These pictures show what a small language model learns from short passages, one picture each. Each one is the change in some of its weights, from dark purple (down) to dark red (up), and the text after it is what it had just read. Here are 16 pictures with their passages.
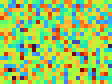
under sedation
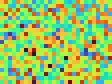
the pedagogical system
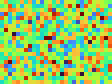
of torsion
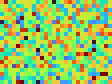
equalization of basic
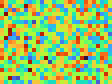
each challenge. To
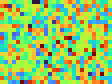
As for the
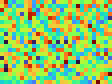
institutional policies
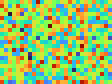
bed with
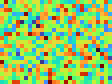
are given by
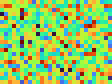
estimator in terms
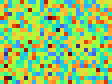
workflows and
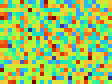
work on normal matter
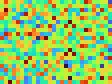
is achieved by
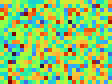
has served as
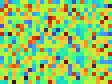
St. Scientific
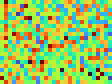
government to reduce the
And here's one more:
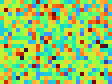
to originate from
